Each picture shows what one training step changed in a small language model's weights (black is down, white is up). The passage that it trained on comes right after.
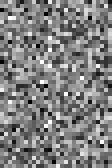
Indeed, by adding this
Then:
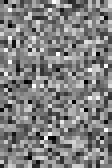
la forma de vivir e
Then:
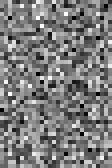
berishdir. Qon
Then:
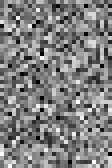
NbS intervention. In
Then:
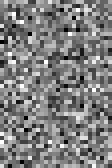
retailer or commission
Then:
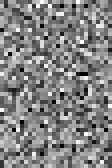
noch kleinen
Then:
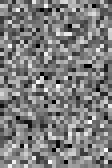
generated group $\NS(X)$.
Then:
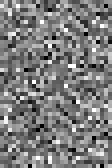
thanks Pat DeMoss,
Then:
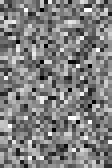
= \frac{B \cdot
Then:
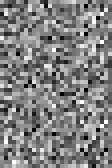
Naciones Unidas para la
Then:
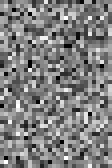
into CO_2 . But when
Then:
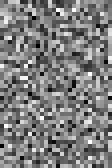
taking open, online or distance education
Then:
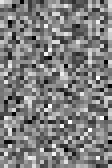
Nigeria are presented in **Table
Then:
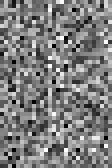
system characteristics; - the provision of
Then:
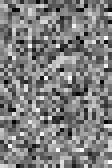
ação do Congresso
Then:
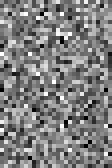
using 30 mM Tris
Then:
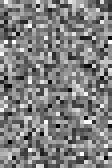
va maktab ta'limi
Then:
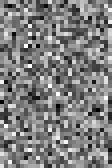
time, the effectiveness of educational
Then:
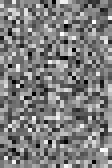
that surpasses average human
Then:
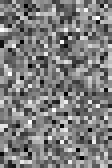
from PA are also visible
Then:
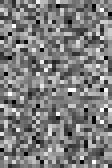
\cite{KS}). By
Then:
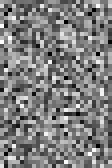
positivement liée à
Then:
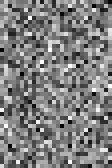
studied and a questionnaire is sent to
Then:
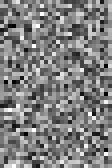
a la excelencia,
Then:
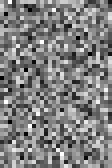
investigated for high loads
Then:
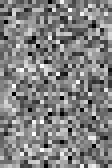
This special case was already proved in
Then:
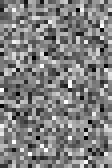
$y$ as a function of
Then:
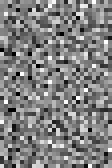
analysis of "arrangements that
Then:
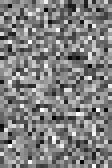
tuzilgan. Shu
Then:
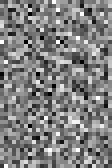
bold statement: “The
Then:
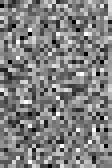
the Data Warehouse of
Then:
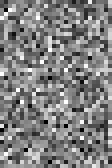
subject with the functional goals of
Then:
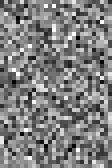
the direction you already chose in
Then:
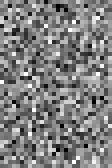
the text of Narada a
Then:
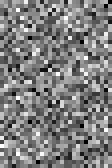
3.2 Audio
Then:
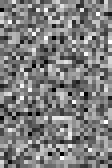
that CFOs are involved
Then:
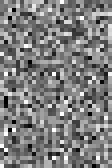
the elasticity in the
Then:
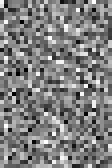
security in households,
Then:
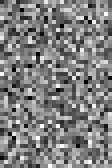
fitness of inactive
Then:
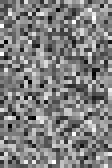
Vinberg, proving that
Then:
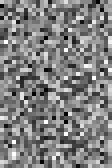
that all palindromes of
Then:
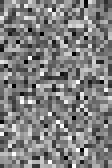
usefulness of this efficiency for these
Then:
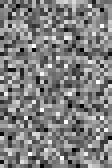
demás órganos
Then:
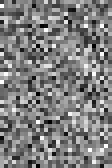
daryo va soylarning
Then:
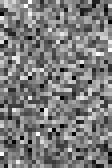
controlled overlap,
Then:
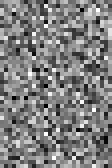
\subsection{Composition} If
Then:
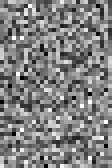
more active, thus giving greater
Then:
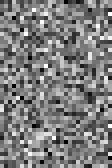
jinsiy gormonlar
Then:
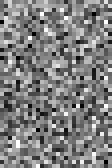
Deshalb werden
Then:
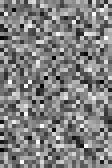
Katona, A simple proof
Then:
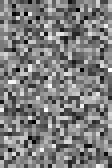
Lie algebra: $Y$ has
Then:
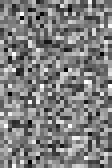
вираження особистих
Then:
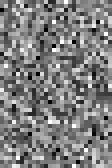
free sheaf of rank 3 and
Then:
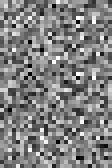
and Valmorin were able
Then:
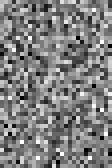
state that p53 suppresses
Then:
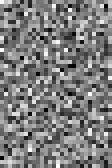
not cells, they are strands
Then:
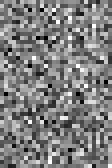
aims to: 1) provide
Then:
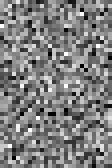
de estudos históricos,
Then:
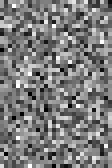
authors reviewed and approved the
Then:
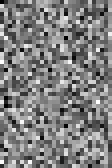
in the role of a patient or
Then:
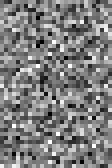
- Нейтронный
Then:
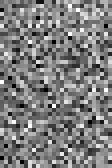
is very simple: we construct a
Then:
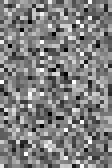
of the international system of states.
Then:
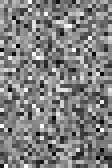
an NSF grant.
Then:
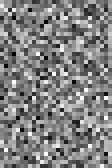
a high number of cases of
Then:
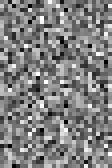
in human thinking because human
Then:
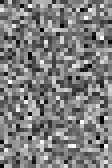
(\cite{Gan}). When
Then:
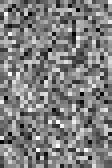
either fails to develop or is
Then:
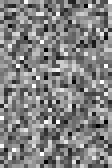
S, Chatterjee
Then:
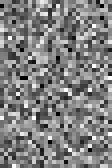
(so'm, dollar,
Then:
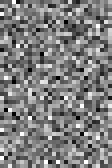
singular integral operator. We note that
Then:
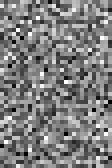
term reduces stress resistance
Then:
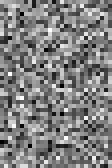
OF CELECOXIB
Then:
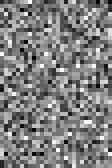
and $\ga=pr$ for
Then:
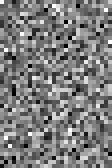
contractuale și să
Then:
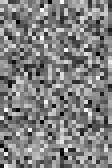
found in the online version of this
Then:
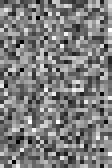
котором введена F
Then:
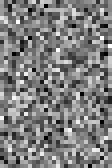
high frequencies, due to the
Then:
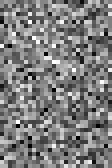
Vapor particles are expected
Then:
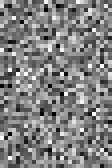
package in R we have
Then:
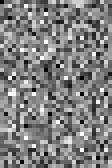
station queueing system
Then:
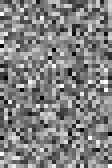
their products. Digital platforms
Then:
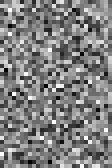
the one-sided symbol sequence
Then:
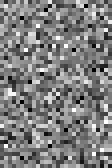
Meta, a partir de una
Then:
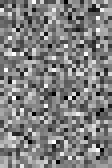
cera persa cava:
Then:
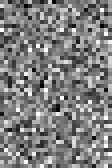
high efficiency, its use is often
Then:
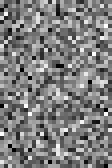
(also referred to as
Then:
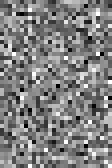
voltar sua atenção às
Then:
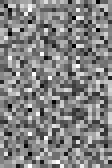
The geospatial natural
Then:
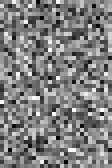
regard, some researchers have embedded
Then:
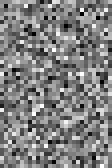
de Pós Graduação
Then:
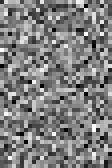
Todd Young \\
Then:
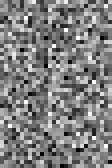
cloud computing adoption
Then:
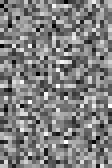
majoritariamente pelo sexo
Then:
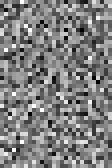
born in developing countries do not
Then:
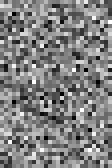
\to X'$ which is stable
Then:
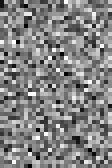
bunday puxta
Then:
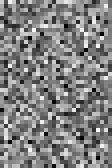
ressources humaines
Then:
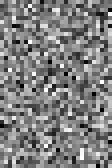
$n\times n$ complex
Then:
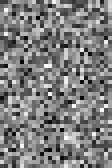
сфере, в основе
